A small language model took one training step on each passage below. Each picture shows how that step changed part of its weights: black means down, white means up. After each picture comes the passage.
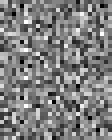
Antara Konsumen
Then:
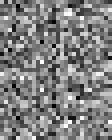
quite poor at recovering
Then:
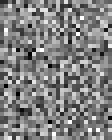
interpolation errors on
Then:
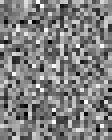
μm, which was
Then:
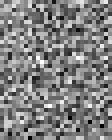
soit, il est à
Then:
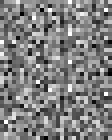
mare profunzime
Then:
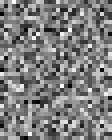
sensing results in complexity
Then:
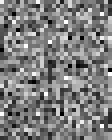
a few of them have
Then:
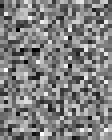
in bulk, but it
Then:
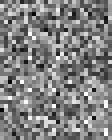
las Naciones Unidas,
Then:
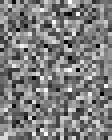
region until it is
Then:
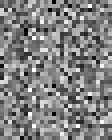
number of extracted features per
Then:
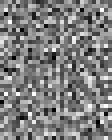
outer Fermi pocket
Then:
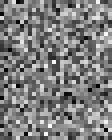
precisely matches the
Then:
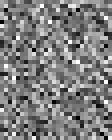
са одличним
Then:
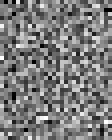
of the final approximate circuit
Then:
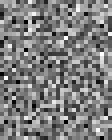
yanında Iancu
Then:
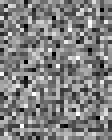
prominent emissions for
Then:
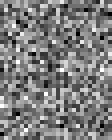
variables \beqa
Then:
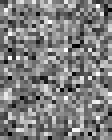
the probability that a nucleon
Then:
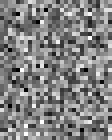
The larger the duration of
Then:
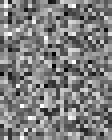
organizada a partir das
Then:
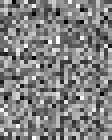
Objects KSW
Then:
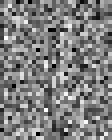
accompanying two essential
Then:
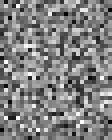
be applied to every possible pair
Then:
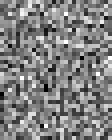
disorders, even at
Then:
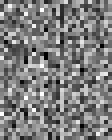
Taylor expansion of the
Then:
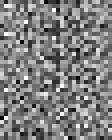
Keywords: Systemic
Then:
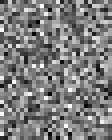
of a large number of
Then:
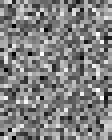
where not only the simulation parameters
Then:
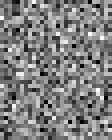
about the position of the
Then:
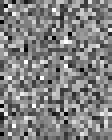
The slabs were
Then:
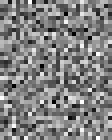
que se estructura en
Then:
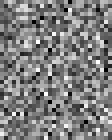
in the case of a
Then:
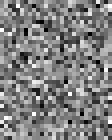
expansion of the universe:
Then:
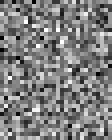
Islam Lebih
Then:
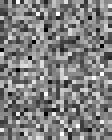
a planar interaction interface only
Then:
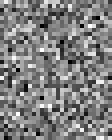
serviços de
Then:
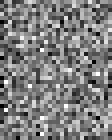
the moduli space denoted
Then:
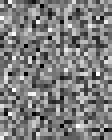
de tiburón que
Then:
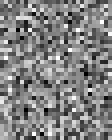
rate model [17] is
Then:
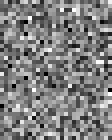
stable. This is summarized
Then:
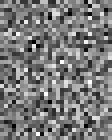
a diagonal wave vector ${\bf
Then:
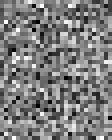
de ações voltadas
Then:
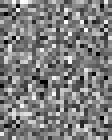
los ríos y la
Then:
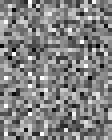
elástica e disco
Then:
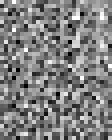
Carretero y
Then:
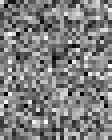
reap them. Prices
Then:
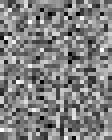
bepul etilib
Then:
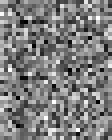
таомлари. Т.:
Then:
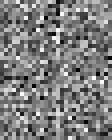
Ca Mg K
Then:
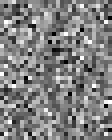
algorithms and 80\% for algorithms
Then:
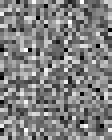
the 4 cases considered the value
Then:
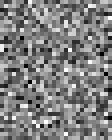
da educação, será
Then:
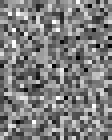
va gistopatologik
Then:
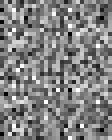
The warmer colors are
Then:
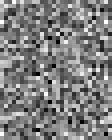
a time window of 20
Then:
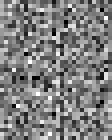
Sciences, Associate
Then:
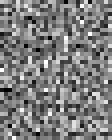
largo de este trabajo se
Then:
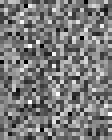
deep. These numerical results
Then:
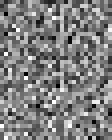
een bedrag van
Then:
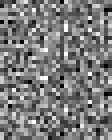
terms of the proper time
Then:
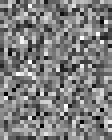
configuration may change both its shape
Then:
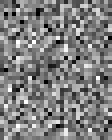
(\theta^a +
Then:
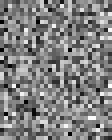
and set all internal times
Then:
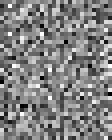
and flow, are not included
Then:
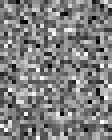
the dotted curve.
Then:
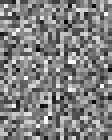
o ruptura de
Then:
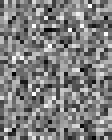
viruses // Journal of
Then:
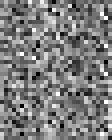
такий арешт
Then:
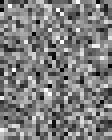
its timer goes at
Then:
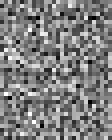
no mínimo
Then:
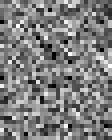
we present a proposal for
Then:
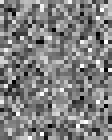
particles and between the fluid
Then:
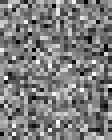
PhD Botirov
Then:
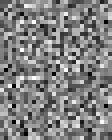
blocky artifacts
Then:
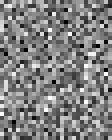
of polyregister
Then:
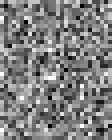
energies and for the energy range
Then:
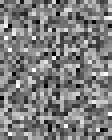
pitagorismo del
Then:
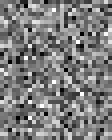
sources. Observed correlations between
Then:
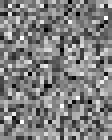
field theory \( \Lambda
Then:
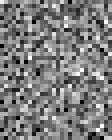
же період
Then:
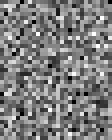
3. Jabborova
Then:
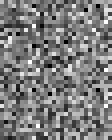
as described in the text.
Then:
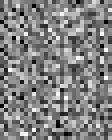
tadqiqot obyekti
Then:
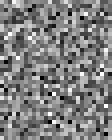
jer tırnalap
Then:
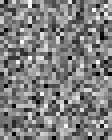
relaxation time, and no
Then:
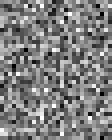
of momentum distributions cut at
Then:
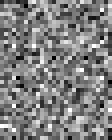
детсаду и в
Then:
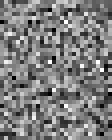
We also investigated the relationship between
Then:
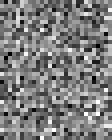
- \partial_0
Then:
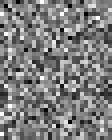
some hints of curvature
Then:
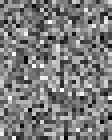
number of non-binary
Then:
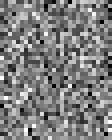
are making use again of the
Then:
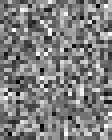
if the magnetic field for radio
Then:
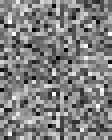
la Covid et
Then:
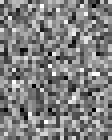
sistema de classe,
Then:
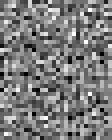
lo rodea: la
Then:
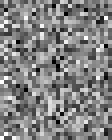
йил 12 майдаги
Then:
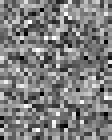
{Duan}, \citenamefont
